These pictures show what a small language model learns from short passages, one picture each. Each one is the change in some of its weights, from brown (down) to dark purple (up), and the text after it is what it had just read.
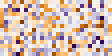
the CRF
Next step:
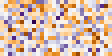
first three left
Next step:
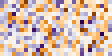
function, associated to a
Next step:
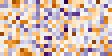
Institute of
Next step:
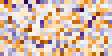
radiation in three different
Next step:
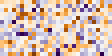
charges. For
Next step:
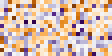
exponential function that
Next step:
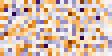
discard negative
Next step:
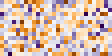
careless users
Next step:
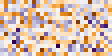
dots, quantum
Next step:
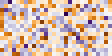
and political
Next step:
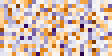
of the proposed model to
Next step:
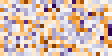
like to thank the
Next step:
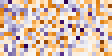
and social
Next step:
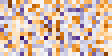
an explosive
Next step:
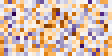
the early part
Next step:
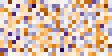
for other states, the
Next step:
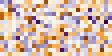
consider the lexical
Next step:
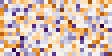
labels from
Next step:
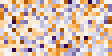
as shown in (Table
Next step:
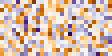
potential applications for
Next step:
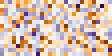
that describes the
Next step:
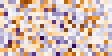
is defined iff
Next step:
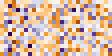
the Dirac
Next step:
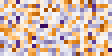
limit. Finite
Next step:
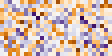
in linear versions
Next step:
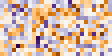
Center for
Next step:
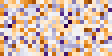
with more or less
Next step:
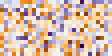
in the neutrino
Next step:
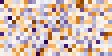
contrast to a
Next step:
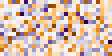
visibility of the
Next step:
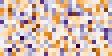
showed no differential
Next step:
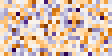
overall faster
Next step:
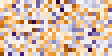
fine splitting
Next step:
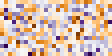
functional; there
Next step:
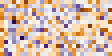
as a sport was
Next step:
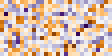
a challenging
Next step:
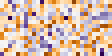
AE framework
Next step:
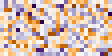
of homology
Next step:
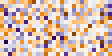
or more of the
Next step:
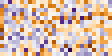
and the risk to
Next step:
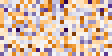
for each of these
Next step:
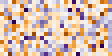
repeated until
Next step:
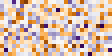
is the dust
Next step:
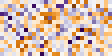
of the teachers
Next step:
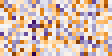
for their roles in
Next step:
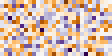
first call is
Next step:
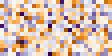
Results are shown for
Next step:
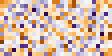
The private
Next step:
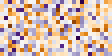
material composition,
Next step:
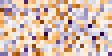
and gravity
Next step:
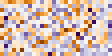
significant. For both
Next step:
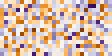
the magnitude
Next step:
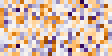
the conventional
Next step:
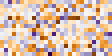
allowing these states with
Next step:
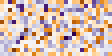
a range from 2%
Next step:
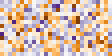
method for studying the
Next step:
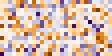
fit the rising
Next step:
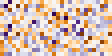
of (i)
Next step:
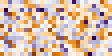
methanol and
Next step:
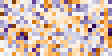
propagated to
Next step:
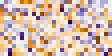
in agreement with
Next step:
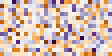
help of
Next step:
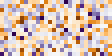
between experimental data and
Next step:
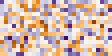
Flora and
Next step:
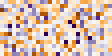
problems that have
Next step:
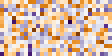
for all aspects
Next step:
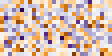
on a comparative study
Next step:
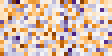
laser operating
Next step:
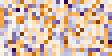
the context of
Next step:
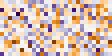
the arrows
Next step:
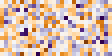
the RSG
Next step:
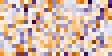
used to generate
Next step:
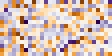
classroom interaction
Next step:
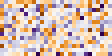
with respect to
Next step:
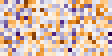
the seasons and
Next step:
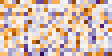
vir} -
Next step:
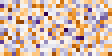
matrix forms a
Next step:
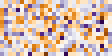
the ranking
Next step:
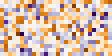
the best parameters for
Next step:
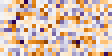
holes are
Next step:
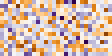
of this research is
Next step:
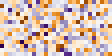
from mothers
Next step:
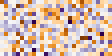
as analytic functions of
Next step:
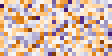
increases with the
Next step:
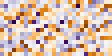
Yes Table 8
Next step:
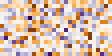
that are alive and
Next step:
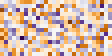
in a true
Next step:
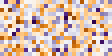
equation solver can be
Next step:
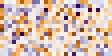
to suggest that
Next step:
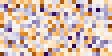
of CFO and
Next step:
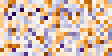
and be pleased
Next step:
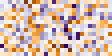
18 November
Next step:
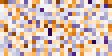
However, PLA
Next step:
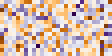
arrest in the
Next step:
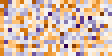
a DA pair
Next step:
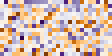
validation To measure
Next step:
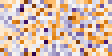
have long range in present
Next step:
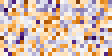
to scan local power
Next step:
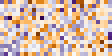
taken on the part
